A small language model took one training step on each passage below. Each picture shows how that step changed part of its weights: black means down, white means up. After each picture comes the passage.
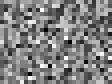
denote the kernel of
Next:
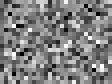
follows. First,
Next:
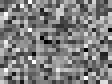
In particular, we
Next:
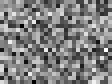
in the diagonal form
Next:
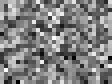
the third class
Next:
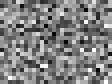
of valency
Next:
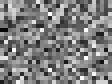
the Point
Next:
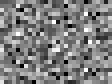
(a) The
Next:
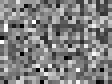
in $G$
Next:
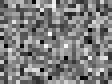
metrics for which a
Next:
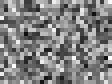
its covariant
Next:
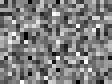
there does exist some
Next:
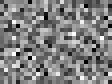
degeneration. In
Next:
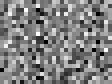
structure and domain knowledge
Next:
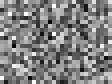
not surprising
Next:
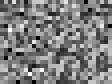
constant, nondegenerate
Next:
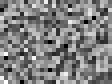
Moreover, we will
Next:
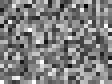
U$ и в
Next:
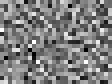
reduced coefficients, with
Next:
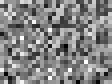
we get the
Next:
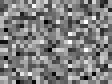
Thus, if
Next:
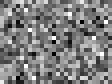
from step 1,
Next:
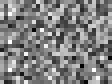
the computational approaches
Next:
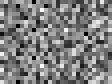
obtained from the code
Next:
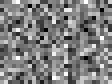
\noindent where
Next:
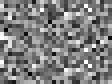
constructed previously, in
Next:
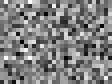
irreducible component $
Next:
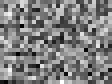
case, we consider
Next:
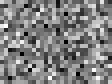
are in the position
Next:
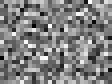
a subadditive
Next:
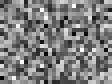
corresponding to partitions to
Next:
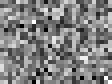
of blow-up
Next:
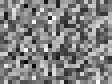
is the convolution of
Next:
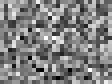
the theorem of
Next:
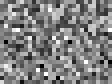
and $\| \cdot
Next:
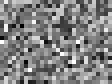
$t$ such
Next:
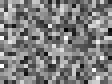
first defining the values
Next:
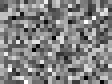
Finally, other convex
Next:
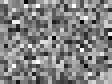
constraint modeled by
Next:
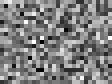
arbitrary configurations of
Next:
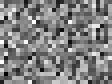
by the National
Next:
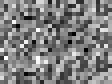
although note that it
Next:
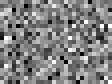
& odd & even
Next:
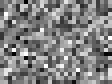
Section~4 presents
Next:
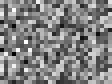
the frequencies
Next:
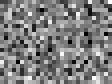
yielding other interesting
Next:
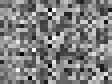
of zero characteristic,
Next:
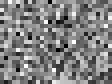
insight on basic
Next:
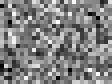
the last inequality holds
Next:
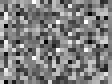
first statement, note
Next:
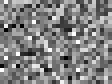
$y$ to
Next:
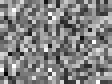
is the total variation
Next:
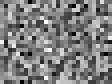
approach to the computation
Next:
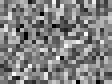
theory there is a
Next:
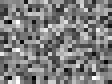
behaving randomly
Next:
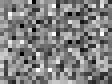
as as in the
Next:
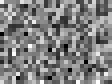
we have from
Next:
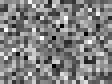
We begin by
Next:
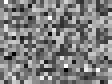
type $(\square)$
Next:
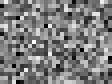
polynomial whose roots are
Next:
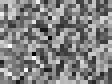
the set of all
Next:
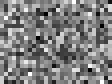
parameter choice method for
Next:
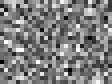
cusp form of weight
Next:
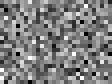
counterpart arising from
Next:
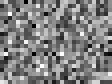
cannot be reduced to
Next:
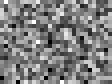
each $n$,
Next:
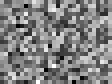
is even, then
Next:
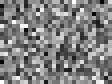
through the origin have
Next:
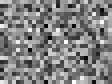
are zero. We
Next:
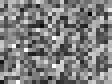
a general class of
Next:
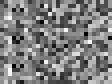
family of examples
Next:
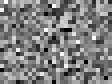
representation $V$.
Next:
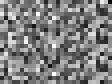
and the maximal admissible
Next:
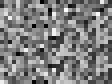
equivalence of the corresponding
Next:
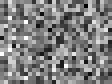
operators for several new
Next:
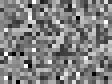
$t \geq
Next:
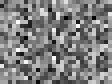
equivalent to equation
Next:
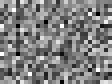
can transport this
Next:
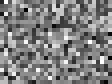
$$ and the
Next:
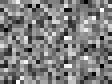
\leqslant C
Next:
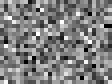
deal with functions that
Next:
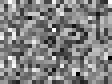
these fundamental notions,
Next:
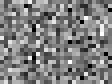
3$, as with
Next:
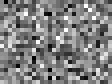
when defined, is
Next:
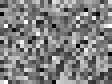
properties of translations
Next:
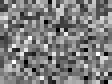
Since there is a
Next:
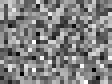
the online counterpart
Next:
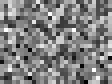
the minimum action
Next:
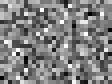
finite undirected
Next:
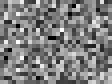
process similar to those
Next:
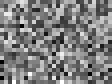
case we have
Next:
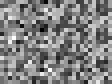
of an interval linear
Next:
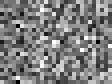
на две
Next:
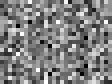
s},\qquad C
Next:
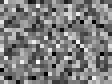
``minimal model''
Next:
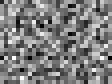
that the jump
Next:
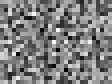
four pairwise distinct
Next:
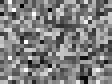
every subbasic
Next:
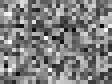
case the cross diffusion
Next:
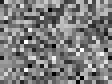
successor cardinal
